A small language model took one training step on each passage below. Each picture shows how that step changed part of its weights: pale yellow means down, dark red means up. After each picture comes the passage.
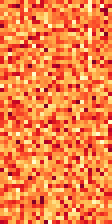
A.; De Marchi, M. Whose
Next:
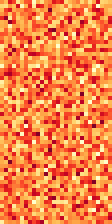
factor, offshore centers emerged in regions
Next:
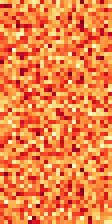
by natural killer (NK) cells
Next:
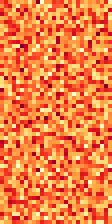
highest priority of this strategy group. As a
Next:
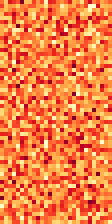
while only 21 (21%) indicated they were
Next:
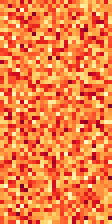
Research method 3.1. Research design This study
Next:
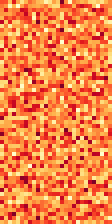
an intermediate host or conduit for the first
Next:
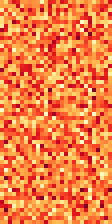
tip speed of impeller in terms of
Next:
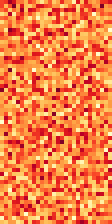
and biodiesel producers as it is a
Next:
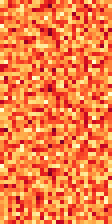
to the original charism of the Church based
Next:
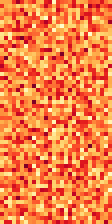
chooses a tree t_i according to
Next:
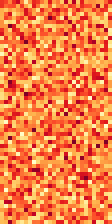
months. In the treatment of allergic contact
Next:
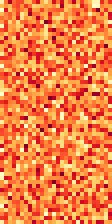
fund its planned projects, expand opportunities and resource
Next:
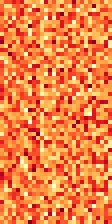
treated with an excimer laser with laser
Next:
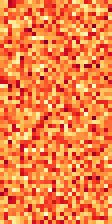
the research design, writing and final review of the
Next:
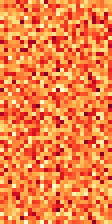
Open Air Gymnasium -
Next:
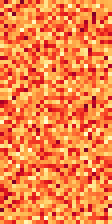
assistant consistently generated relevant and engaging gamified
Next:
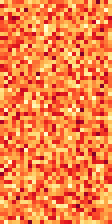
engaged as decision-makers" - B.
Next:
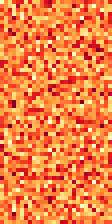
for July to December. 2. Institutions
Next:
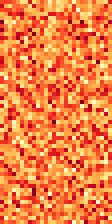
overnight at room temperature. Formulation of
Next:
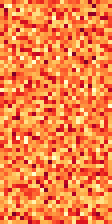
areas. - The technology is cheaper and much
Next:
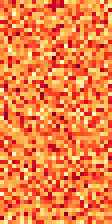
is very high in infancy, childhood and
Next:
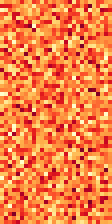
energy loss is p_T independent in the
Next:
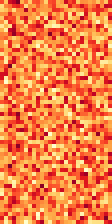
of energy, difficulty sleeping, which were similar
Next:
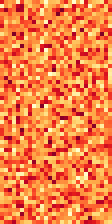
details of ICH workmanship to an
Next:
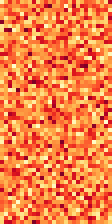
in improvements in hospital workflow, more accurate disease prediction
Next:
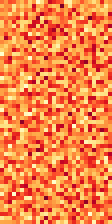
by negative integration since the beginning because with the free
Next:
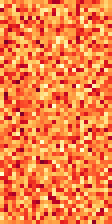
said experts agreed to participate, corresponding to a fair
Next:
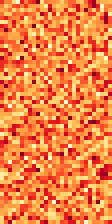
hybrid evolutionary algorithm for task scheduling
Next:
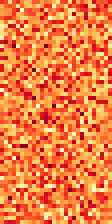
Two types of data are necessary to ensure the validity
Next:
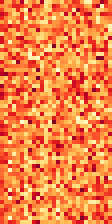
Asnani; Khaeruni,
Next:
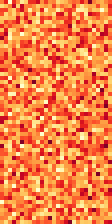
those working at the grass-roots level.
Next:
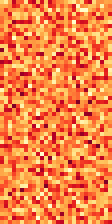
were observed in 40.1% of cases,
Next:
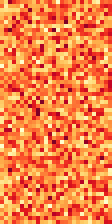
cost of capital and increased stock market liquidity.
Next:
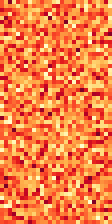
Algorithms [10] III.
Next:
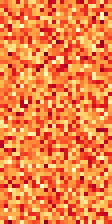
literature, it was possible to better understanding the thermal
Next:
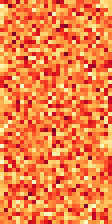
Group discussions and debates Students share different
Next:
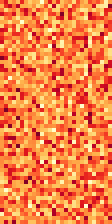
each duration from the noisy simulated
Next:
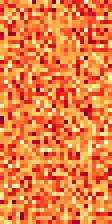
extent of Awareness of Behaviour
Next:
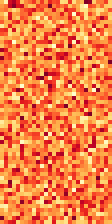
of the mixtures is nonlinear and depends on
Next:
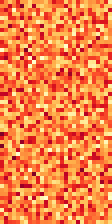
had leaf springs. In further decades,
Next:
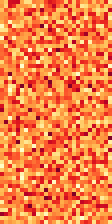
the research objectives. since the study utilized a
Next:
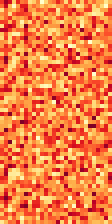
100 100 The high fire severity level accounts for
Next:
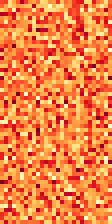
The proposed methods were precise, accurate respectively.
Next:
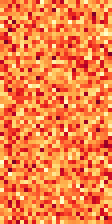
impact has been positive in terms of increased reporting,
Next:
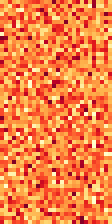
'Religious Tourism: An
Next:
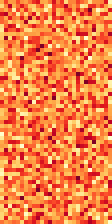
gaps in available intelligence and practice that suggest future
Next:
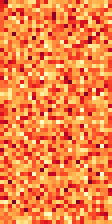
Strengthening inter-institutional
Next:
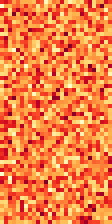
It defines inconvenience and
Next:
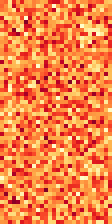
program, new language usages and units will
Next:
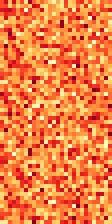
backpropagation; (ii)
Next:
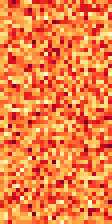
the strength of the effect of changing the input
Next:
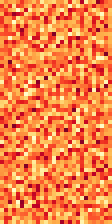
PBL samples from pedigree and
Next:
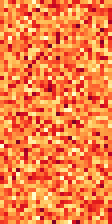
to ISO 14001 Certificate
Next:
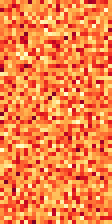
temperature, as well as over-protected
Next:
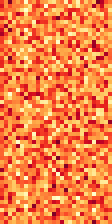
MTBF and System Failure
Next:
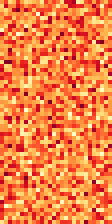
4. Table 4: The concrete mix proportions
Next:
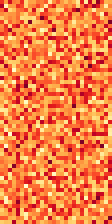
system in a AUV is a major
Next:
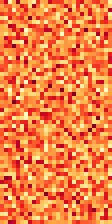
weeks of starting to take the supplementation. One
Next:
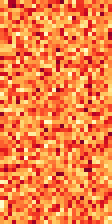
of acupuncture as a complementary
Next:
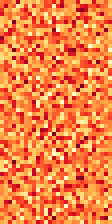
at the 0.05 level between teachers with
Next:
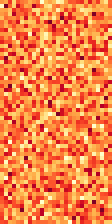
kept 3-5 degrees higher through all
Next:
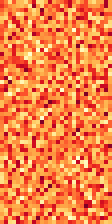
one year after planting in the field.
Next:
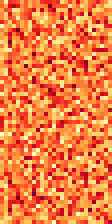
in modulating the physical health of women with
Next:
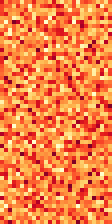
order to distinguish between isotropic thermal heating
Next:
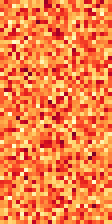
cell out to 4 or 5 μs in
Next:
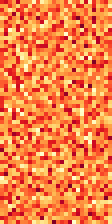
Perceived of Risk -> Trust
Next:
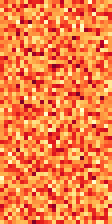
accreditation of higher education institutions of Uzbekistan
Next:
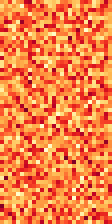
updated This document was presented as a planning document
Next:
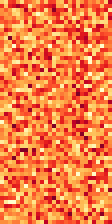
on computer software to achieve as accurate a possible simulation
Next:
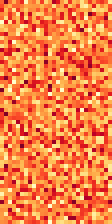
reality or professional guidance. The result is a
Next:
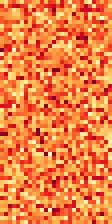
on the soft delta pre ideal open sets
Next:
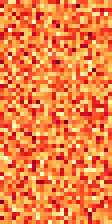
acute ischemic stroke. Patients
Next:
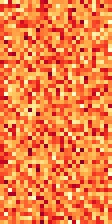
CI: Confidence interval; **RR:**
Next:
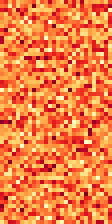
kinematic viscosity. From equation
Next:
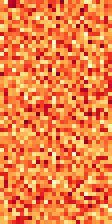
of 2014, the global penetration of mobile
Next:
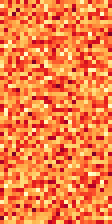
Abstract: The study investigated the impact of using
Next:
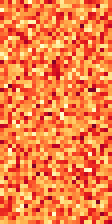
with a short, smooth longitudinal carina on
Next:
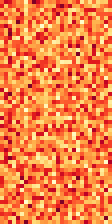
(McDermott and Kripal
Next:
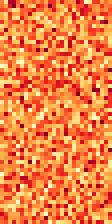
of Chinese characters as an official writing system
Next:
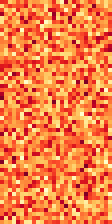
Sciences, Head of The Laboratory for the
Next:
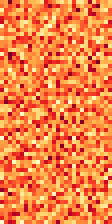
three different season winter, summer and
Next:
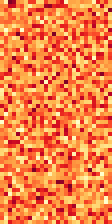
and describe primary data on the frequency of the
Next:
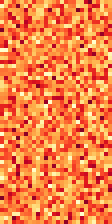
data flows between different threads are highlighted in
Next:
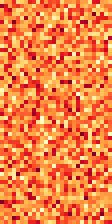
could exacerbate, rather than improve,
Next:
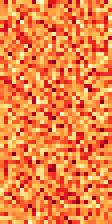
clear space is defined by the width of the
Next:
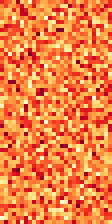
current shrinkage of glaciers.
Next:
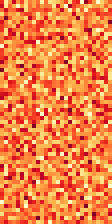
Tissue Profile Of Angle's
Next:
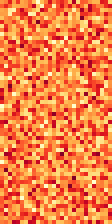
produced periodically with sucker rod
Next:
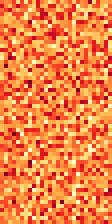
is observed in the 50G-PON performance
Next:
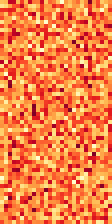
weave of the high-permeability
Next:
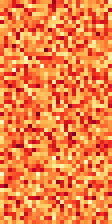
are inadequate to meet the demands.
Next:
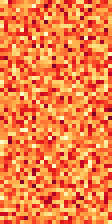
exposure systems to aid and transform alignment of
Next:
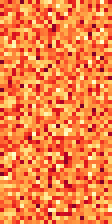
Figure 5: CESAREF PhD
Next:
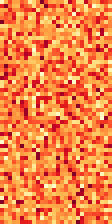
[12,13] According to USP,
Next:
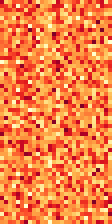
Caba, La Union Batanes
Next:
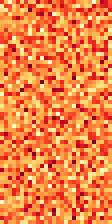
values is limited by interference factors and the
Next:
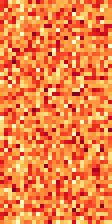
be misused, for instance in the creation of
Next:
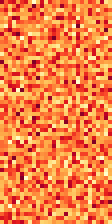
systems that are contributing to egg production and hen
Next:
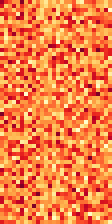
Policy Group of Wageningen University and
